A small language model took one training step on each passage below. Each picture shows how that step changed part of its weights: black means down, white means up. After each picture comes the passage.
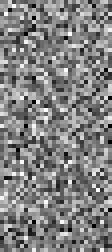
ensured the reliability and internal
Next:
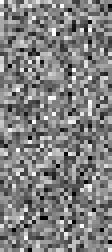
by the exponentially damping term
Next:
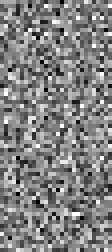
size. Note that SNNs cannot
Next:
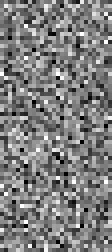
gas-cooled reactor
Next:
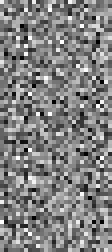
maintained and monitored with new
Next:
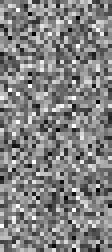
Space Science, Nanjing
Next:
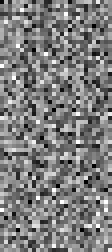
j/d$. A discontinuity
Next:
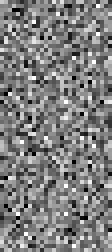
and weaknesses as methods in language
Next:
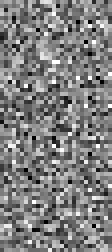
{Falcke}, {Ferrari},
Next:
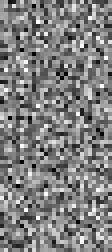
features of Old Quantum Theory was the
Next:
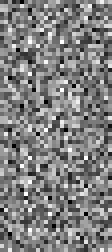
a term in common use by the general
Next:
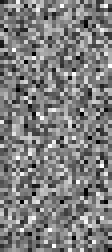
vibration at resonance, when a
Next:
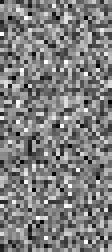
to study in detail the influence of a
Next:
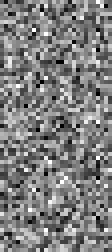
gravity} lecture at the
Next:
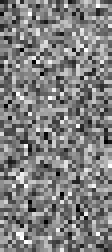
Energy Agency, where part of the present
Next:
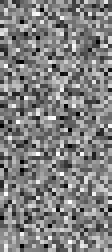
and training network that works on topics such as
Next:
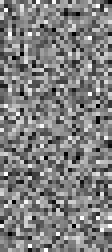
Correlation with Confidence
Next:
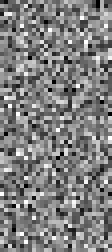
analysis it was concluded that out of all the
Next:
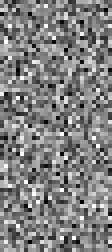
level PU Deliverable due date
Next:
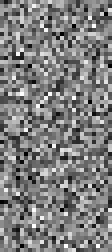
a clear stepwise structure and
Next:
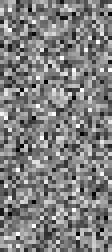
The proposed optimization technique consists of a
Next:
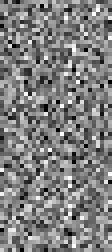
time per frequency setup in our data (6
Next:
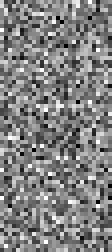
questionnaires from mobile
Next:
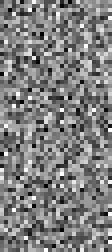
of agricultural enterprises,
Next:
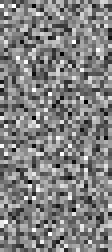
with their implementation in all departments of the
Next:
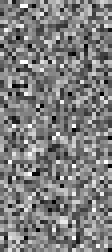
Total 50 patients were examined
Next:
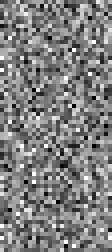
of the distribution functions $\mu_F$, as well
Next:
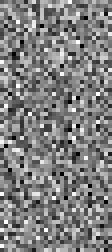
the systolic and diastolic function
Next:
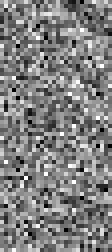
and \ms1054 , we scale the
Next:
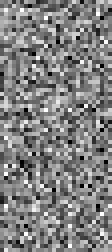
outperform traditional methods and baseline
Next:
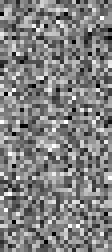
she will shout and claim that
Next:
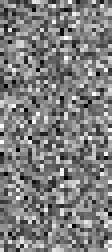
two $2\times 2$ real symmetric
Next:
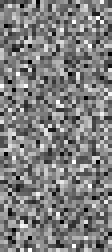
map--reduce algorithm. The
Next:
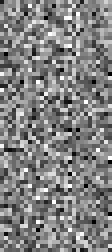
in Estonia (44%), the
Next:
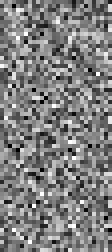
A3), a large spiral, which
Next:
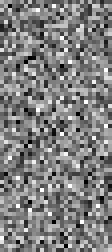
of providing a secure and reliable
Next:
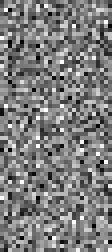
crystal arthropathies [16].
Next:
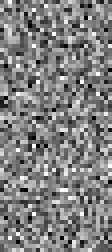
specific to the NCD setting, where we
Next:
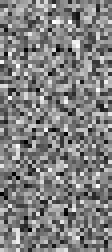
for direct dye, reactive
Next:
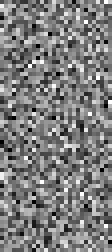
additionally enrolled area. In
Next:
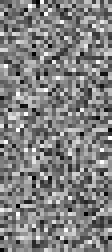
the solution of the Wilson--Dirac
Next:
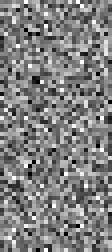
photometry from both datasets. Missing
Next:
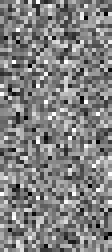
methods for job evaluation are those that take
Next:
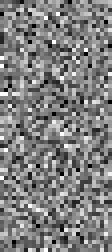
were used. Chloroform was
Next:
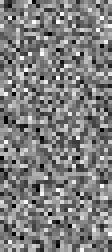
that farmers sell their cayenne
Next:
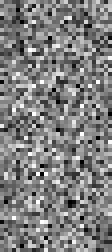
factors Physical fitness School
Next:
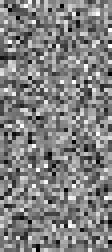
algorithm where the updated tuning
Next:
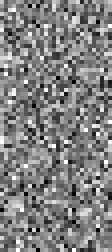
molybdenum; Cd:
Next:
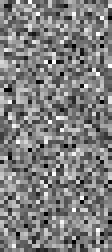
golden-standard validation set
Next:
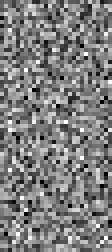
decay. The effective Hamiltonian for
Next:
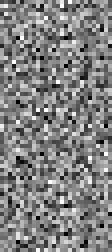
has some realistic features, we do not
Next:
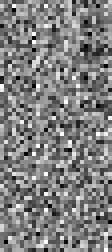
this expansion, the effective action can
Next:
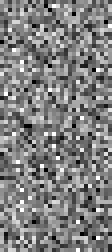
Technical University ATU,
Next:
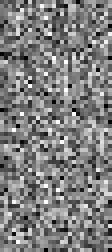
insightful comments, which have greatly
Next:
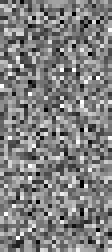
compounds are given in Table 2.
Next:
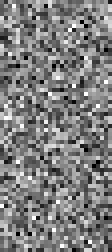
Alf Yeom represents the differences between
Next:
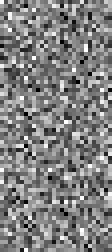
We have numerically solved the coupled
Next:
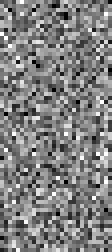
substantial gas loss.
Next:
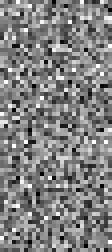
**Tradeoff Analysis**
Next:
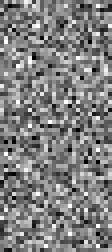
and critical (red). Adaptive
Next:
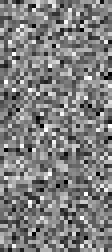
ensure complete equilibrium,
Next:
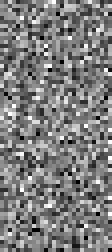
we carried out the complex investigations on
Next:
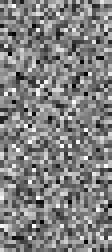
on the RTE inversion, we
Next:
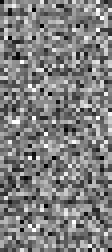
fragility and a consequent increase
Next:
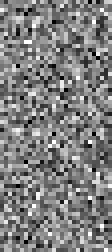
while university faces massification and
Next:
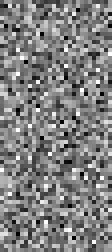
respective revenue streams account
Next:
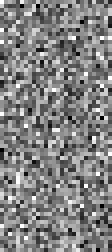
of arbitrary spin from the corresponding
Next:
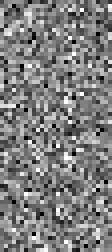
dans un laboratoire
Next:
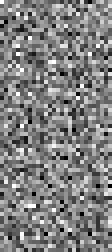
as and when this specific social group known as
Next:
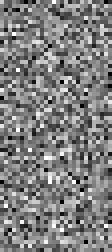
the ones that generate more income than
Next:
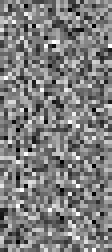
\ii 0.5)$, respectively.
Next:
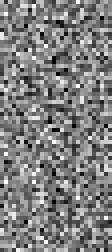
sector bank it shows non significance in
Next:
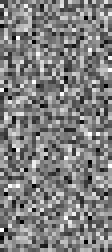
of the three different bands in electronic
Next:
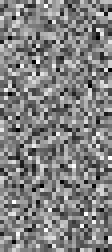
In the Earth's rest frame there
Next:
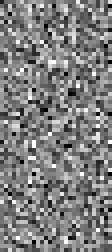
beyond the quantum chaos context
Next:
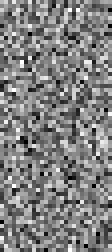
(3) affordance of mobile
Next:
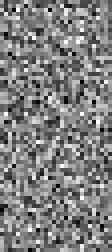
voters to rely on sentiment
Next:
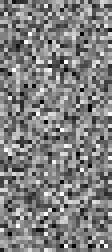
the range of none restriction on use
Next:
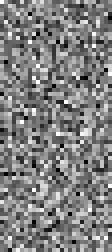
in grinding tobacco,
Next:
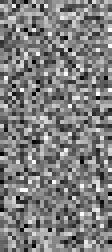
operational economic benefits.
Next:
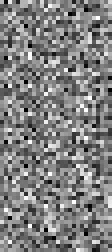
I K R G H F S F E N E
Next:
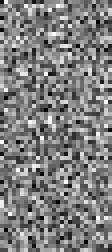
verify from the system of dual equations
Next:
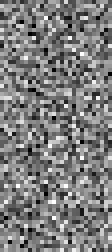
can be obtained from a standard computation. For a
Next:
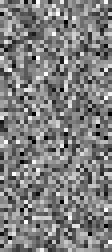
This treatment can be further extended to
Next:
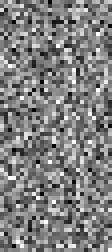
different structures into recognizable
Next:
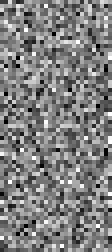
the intensifier gain, due to
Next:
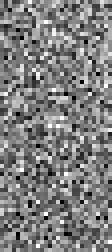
(240 s) at all test temperatures,
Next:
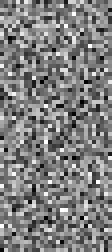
form, the additional quadratic phases
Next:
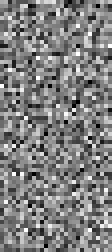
advantages. Table 1 also suggests
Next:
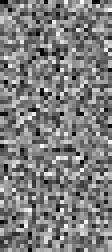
functionality 7 4. Selection of a
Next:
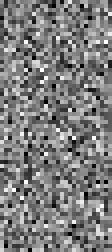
\mu}^ \tran & \alpha
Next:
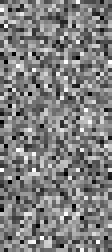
**Cheong**, which value social
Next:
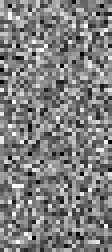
is connected to every other layer in a
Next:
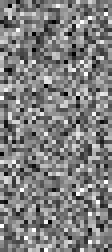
aids or earbuds.
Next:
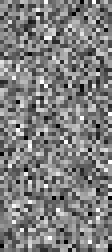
earth extraction in the 15 EU
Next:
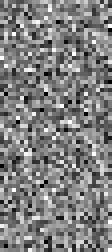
Associate Professor of the
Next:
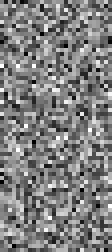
quality; it also determines the optimal number
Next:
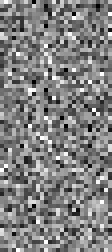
saw immediately that a live
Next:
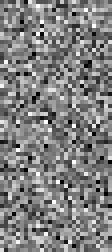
employment with ANOVA F values between
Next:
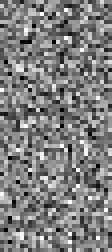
in relation to the original design
